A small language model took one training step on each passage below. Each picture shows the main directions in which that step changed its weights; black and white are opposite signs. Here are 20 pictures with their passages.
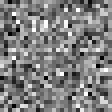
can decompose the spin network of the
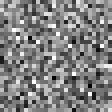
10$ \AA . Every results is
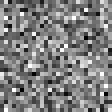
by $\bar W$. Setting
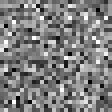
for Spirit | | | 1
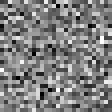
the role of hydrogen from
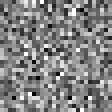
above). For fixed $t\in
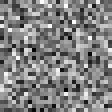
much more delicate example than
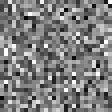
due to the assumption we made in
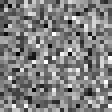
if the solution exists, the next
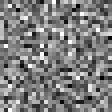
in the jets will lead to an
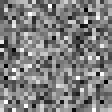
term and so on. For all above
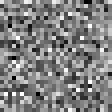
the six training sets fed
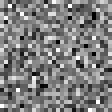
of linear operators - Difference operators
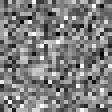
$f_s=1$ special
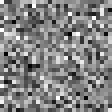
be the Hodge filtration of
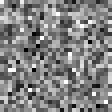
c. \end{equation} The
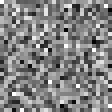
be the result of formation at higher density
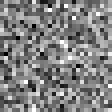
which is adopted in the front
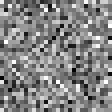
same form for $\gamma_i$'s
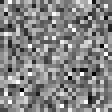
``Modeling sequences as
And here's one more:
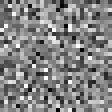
\textit{Almost everywhere
